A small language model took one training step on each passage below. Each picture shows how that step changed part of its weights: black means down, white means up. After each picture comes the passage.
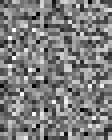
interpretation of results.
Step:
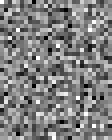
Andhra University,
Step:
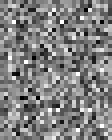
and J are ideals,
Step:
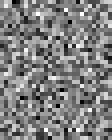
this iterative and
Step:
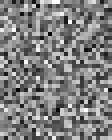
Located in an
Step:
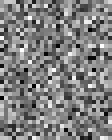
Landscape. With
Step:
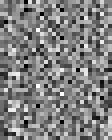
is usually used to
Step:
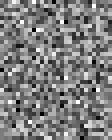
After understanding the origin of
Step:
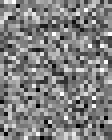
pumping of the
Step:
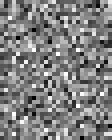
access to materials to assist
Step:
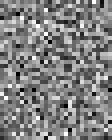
determined by the axiological
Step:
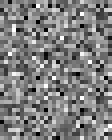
were also organized to understand
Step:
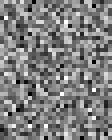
which the success rate is
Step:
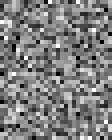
– Examples of the
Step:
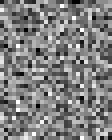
peaks of cellulose
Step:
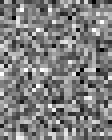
The accumulation of
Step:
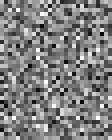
over several months is required
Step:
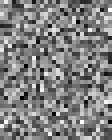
make it accessible and
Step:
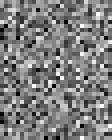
communication and to focus on different
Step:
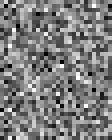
focus on selected versions of
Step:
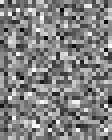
quality of wastewater
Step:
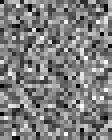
education; (2) provide
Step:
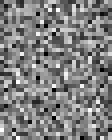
influence of urban infrastructure on
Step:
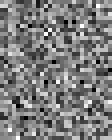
to improve the workability,
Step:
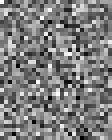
the QAP. Additional
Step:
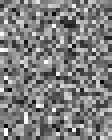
US sensor PPG
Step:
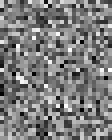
that could be implemented in the
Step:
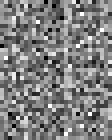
Follow good microbiological
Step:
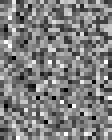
application has two types of
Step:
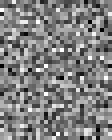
conflicts capturing 7
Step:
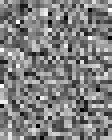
in the zenith
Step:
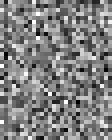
new spectroscopic
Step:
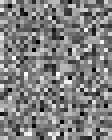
a minute, blunt
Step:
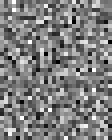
records did not reveal the
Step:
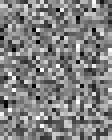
cells are produced from a
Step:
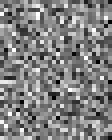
are not covered by
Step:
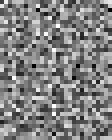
plant biodiversity in forest
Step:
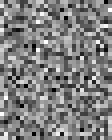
regions. However, only a
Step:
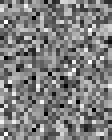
¹H NMR
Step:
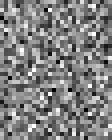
commenting on children's
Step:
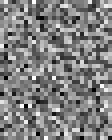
denotes food which is
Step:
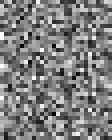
Health Organization's
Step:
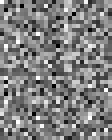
Shah Bahram
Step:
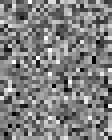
project was designed to develop and
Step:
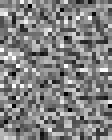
in a large serum set
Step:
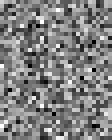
grant schemes and
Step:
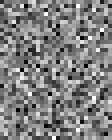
Year Net Income
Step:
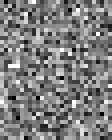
y_i . The
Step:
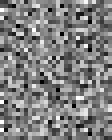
and chlorophyll
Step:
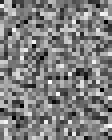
separating distances $z
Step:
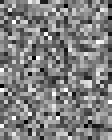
realized test platform.
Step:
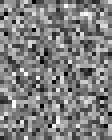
enhance talent retention
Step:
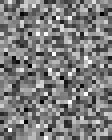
RESULTS The
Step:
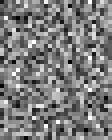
comes out from living
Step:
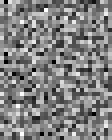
spectrogram Because
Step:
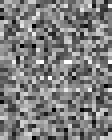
Table: 1. Effect
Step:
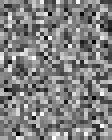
longer periods,
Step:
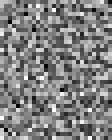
capacity, message
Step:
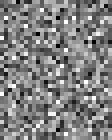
deemed capable of
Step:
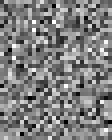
license to the
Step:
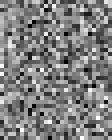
the environmental phenomena to
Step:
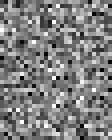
citing the need to remain
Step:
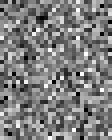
The ore that is taken
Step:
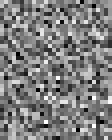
notable advancements in
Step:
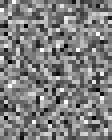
whom correspondence should be
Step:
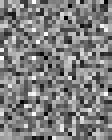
available time. 2.20
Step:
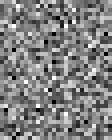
Sokoto state.
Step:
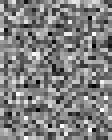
bulb caused by
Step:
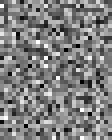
measures for environmental protection and public
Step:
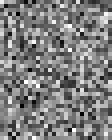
vectors. They are then
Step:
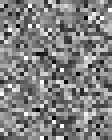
by Christian et
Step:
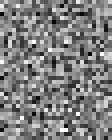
vitro*. Several
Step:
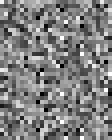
has been used without due
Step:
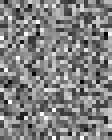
models updated by multiple devices
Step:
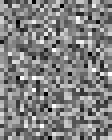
water to the mix reacts
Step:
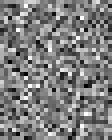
subgraph P with
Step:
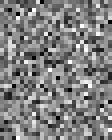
the problem of universals can
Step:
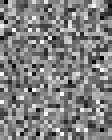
ring compounds such as
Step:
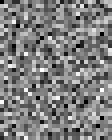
frequency resolution (see Table
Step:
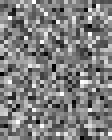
as the parent node.
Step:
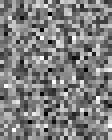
approach, collaborative learning
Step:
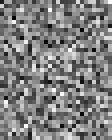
monitoring, Population
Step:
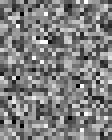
years or older.
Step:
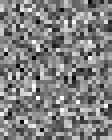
Consent for young people
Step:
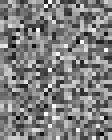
to decrease in the first
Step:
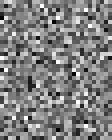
School’. Even
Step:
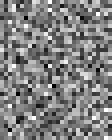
predictive modeling and experimental
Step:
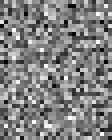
am involved and will benefit
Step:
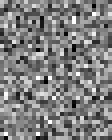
- Send a clear signal
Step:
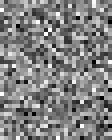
to form an red colour
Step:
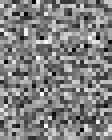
includes two main concepts-
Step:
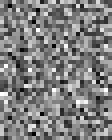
incorporating traditional knowledge and
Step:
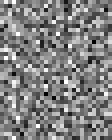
the Two Sum
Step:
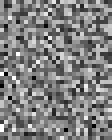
strategic goals and objectives of
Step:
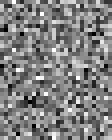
sharing attitude,
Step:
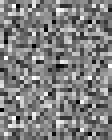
statistical indicator for
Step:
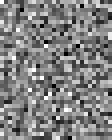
production from corn flour
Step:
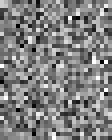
To ensure printability,
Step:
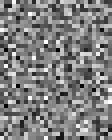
growing concerns about food
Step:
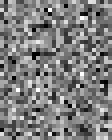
boiling. Like
